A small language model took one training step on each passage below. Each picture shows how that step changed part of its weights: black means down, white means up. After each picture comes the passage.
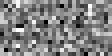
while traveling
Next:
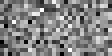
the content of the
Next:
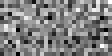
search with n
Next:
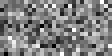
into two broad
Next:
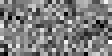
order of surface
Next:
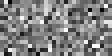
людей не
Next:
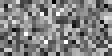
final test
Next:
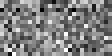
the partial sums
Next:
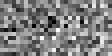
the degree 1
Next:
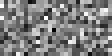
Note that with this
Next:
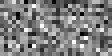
likely to
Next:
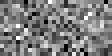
el siglo
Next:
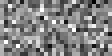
on $n$
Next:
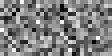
u}$ we have from
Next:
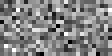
are better than the
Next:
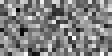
модели к
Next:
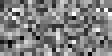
intervalo R=
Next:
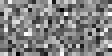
of comments and
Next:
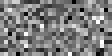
de comandă
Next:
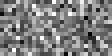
Let $\cO$
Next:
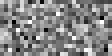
и Ig G
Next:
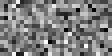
destino de
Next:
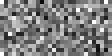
$\alpha$ is not
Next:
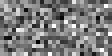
yield among
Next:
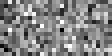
particular generating set
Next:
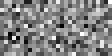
pairs of
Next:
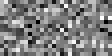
following expression
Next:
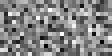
aquela que
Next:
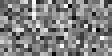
qoplash va
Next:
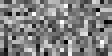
pada rentang
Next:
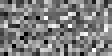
not work, but there
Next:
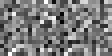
condition \eqn{
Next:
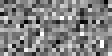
J'$ and
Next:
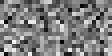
right hand side
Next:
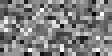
na cidade,
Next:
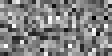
and the reduced
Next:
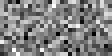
the first term on the
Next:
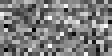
rearrangement is
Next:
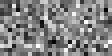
in Primary
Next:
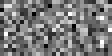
c'est ce
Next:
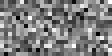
bilinear form
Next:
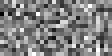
{\it E} of
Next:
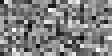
direction, we first
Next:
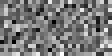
of $T$ is
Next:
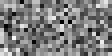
a question
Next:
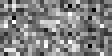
Cidades e
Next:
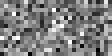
polynomials of
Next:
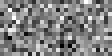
to students'
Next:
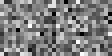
Nine production
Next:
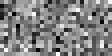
our floating
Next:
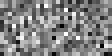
in the Fourier
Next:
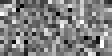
до 4 м,
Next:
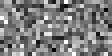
some $m \geq
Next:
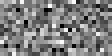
- va π
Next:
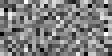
model to the exact
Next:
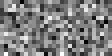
linear processes, we
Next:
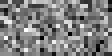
bank untuk
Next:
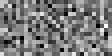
for Poisson
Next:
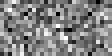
the standard
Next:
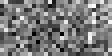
by looking at
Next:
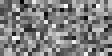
decays as
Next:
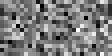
This underlines
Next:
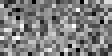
the blocks
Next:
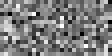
root of a
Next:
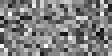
modelled as a
